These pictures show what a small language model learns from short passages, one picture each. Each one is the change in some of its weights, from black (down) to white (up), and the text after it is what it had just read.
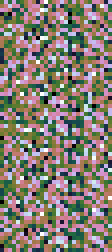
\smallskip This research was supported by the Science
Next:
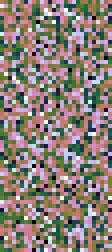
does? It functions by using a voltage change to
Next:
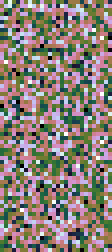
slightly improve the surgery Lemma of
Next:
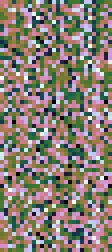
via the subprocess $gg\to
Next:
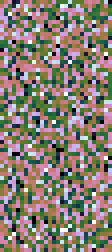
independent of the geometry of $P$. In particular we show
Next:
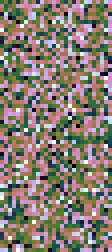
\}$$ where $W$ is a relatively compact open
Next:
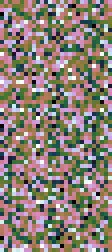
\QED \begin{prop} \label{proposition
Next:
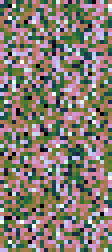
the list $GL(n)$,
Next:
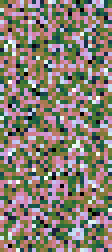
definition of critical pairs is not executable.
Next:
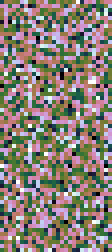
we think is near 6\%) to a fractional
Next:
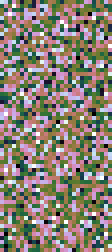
S}^2}(r)>0$. Thus, by Proposition
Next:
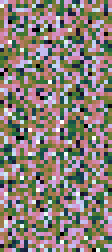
all eccentricities higher median values and more
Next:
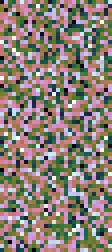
map for solutions to the three-dimensional Euler
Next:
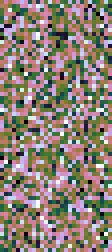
a short exact sequence $$0\rightarrow E' \rightarrow
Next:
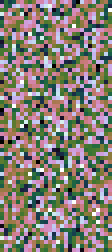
they have, on average, lower star formation contribution when compared
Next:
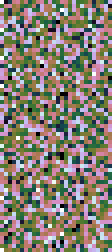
adaptive mesh refinement, has been described in
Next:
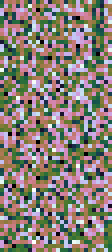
simultaneously observed the eclipsing
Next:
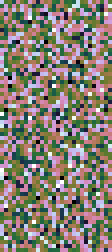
of direct integration works to give a nice
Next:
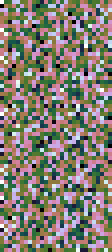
reconstruction impact metrics.
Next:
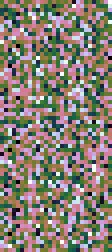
tensor in the subspace of one of the vector spaces where
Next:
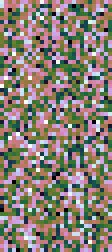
the rationals? It is the number of different
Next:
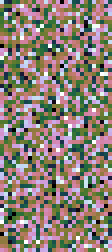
power, and the factor $G$ essentially gives an
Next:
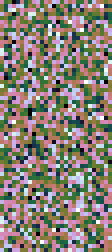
of the dermis through collagen secretion
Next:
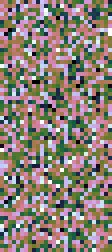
amplitude for light elements. In that perspectives,
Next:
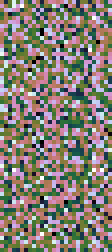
automatic flare finder.
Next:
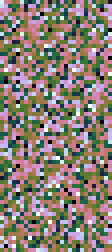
Disappearance of ferroelectric phase for
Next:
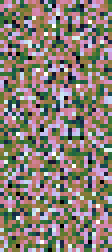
is also ruled out and therefore compactness
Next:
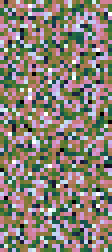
a bounded $C^{1,1}$ domain in
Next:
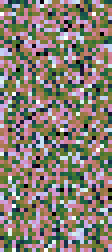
The block \emph{or reduce}
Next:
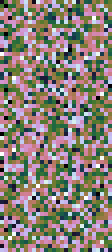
properties. Condition (a) implies that $T$
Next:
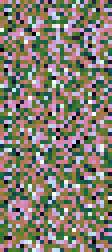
extension of a pseudo-euclidean
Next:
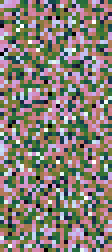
rejection efficiency at such low energies, the
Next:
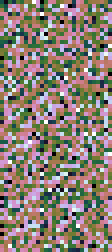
Contrast of the $Rb^{87}$
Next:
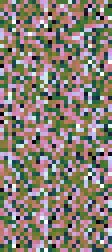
written $\Lambda_2\setminus\Lambda_1$
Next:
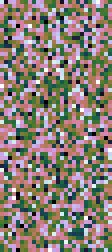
in PL plane as well as a decrease in the
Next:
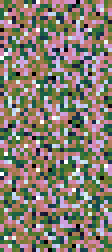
boundary with assurance set by their detector and
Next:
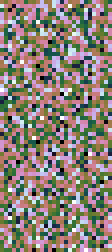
the other hand, in the limit $\theta = 0$,
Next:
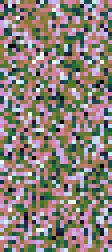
\eqref{condition 3.4} is equivalent to
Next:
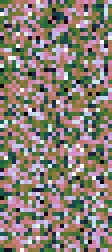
field to the (time 1) flow generated by it.
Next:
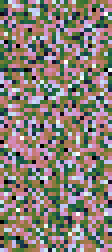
reference fixed to its centre of mass—was
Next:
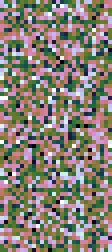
results reveal a regime in which superconductivity
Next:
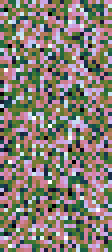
for these applications due to their low energy threshold,
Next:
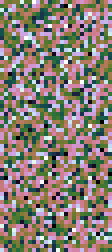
elements in $Dg$ of order $2^{k
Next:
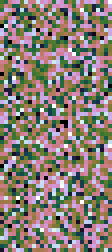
molecular simulations, since we believe that
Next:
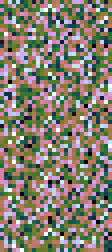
operator $\mathscr{R}^{-1}$. For numerical
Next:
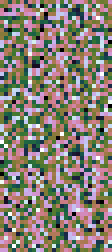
University of Science and Technology,
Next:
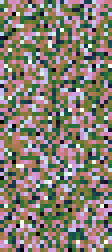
respect to the actions of $H$ on
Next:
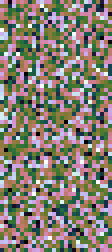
let us introduce the shift isomorphism, which will be
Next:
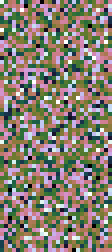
$L(x)$ decrease fast locally.
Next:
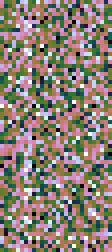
using the CPW representation. Left: the first
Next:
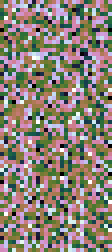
other points map to the boundary; and \item the
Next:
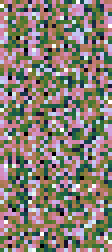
this picture, there is however still a sea
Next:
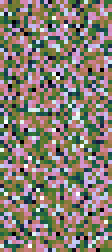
Cambridge/Aachen clustering
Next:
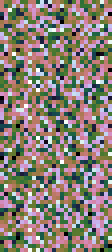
\cdot \alpha \cdot r' =
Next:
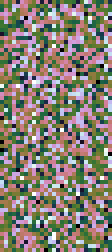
shadowed by Earth and rarely
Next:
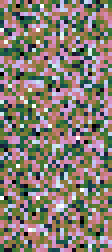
only cyclic subgroups that are disjoint
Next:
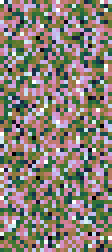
the rank as the 1-norm iteratively
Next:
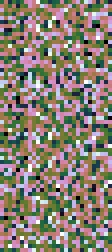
closed cycle refrigerator, at the
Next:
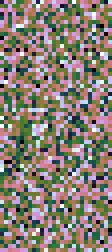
\item For every $u\in V(G)$
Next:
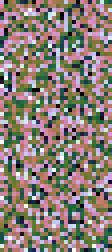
symmetry and depend on the dispersion and chemical
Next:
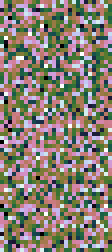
coefficients in an arbitrary abelian group $G$ is the
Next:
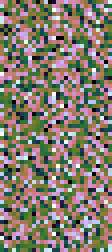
{Goedhart}, S. and
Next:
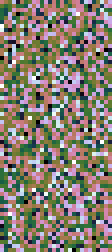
phenomena related to Bose-Einstein
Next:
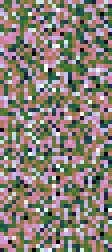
data have been resampled (but using the same
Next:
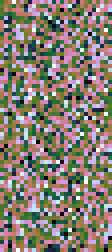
and $\pi : Z \to Y$ a generically
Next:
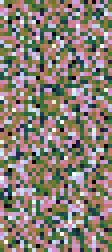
value distribution. In hindsight, the result is
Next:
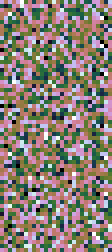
cyclic\ terms}], \end{align}
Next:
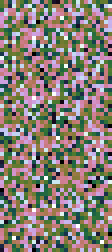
switch for the configuration using stationary boundary conditions,
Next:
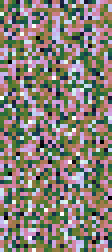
the fact that the assumption of a non-vanishing
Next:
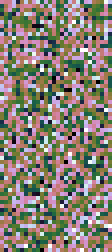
$90^{\circ}$ with respect to each other. The
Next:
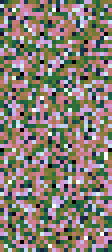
and modified $8f$ geometries to
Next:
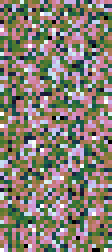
and this notion naturally arises in many
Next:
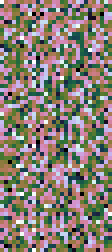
Secondly, this proposed formulation fits very
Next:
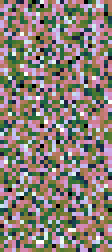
the PWN and the filaments to very small
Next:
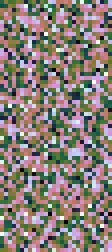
b-b\dashv a)+ b
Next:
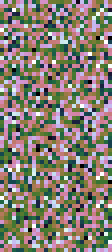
random $n$-ary graphs strictly increases with
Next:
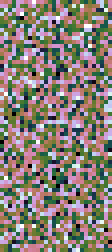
Figure S5: Electronic band structure for
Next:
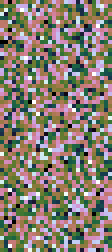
noetherian local ring, we call the
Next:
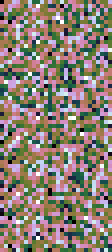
\maketitle \section{Introduction} A finite set
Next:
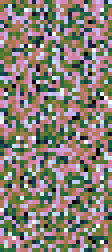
by studying the equations (\ref{cond5})
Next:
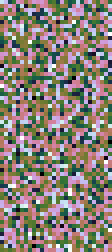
weak convergence boils down to proving
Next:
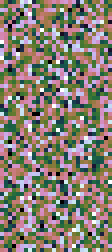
can be restated in terms of the dimension function.
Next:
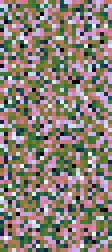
Such interactions should generate astrophysical
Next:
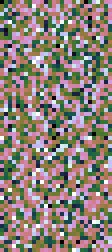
this, in operator (left) preconditioning one
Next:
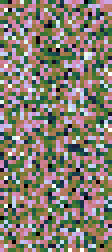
the following indexes from the equity sector,
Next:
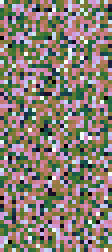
$M$ (and therefore is not masked in
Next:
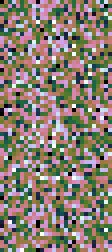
\rightarrow (i,a)$$ We make several observations,
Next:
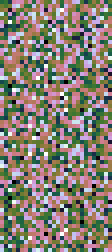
of a rotating body, and
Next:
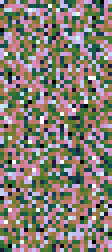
sparse multipartite structures which we refer to
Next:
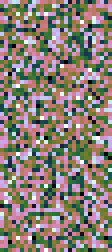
and $C>0$ is a constant (independent
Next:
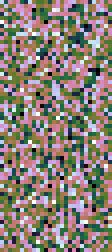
the first fact above. Using the second fact as well,
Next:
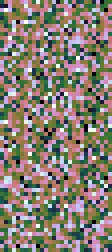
dz) + O(\rho) d \var
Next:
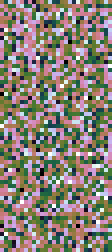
operators $\oT$ and $\obw$ in the
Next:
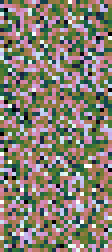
increasing content of zirconium doping,
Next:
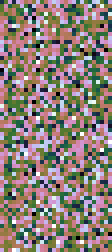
\label{tab_width} \end{table}
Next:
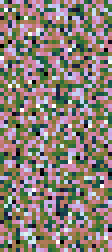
complex systems. As long as $\beta O_i =
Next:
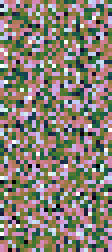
a 2--player strictly competitive
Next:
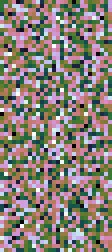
between the real and synthetic earthquake
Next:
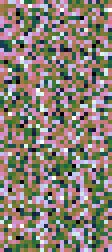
Similarly we have \begin{align*} \vert
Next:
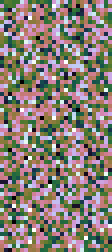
the Runtime team (opening
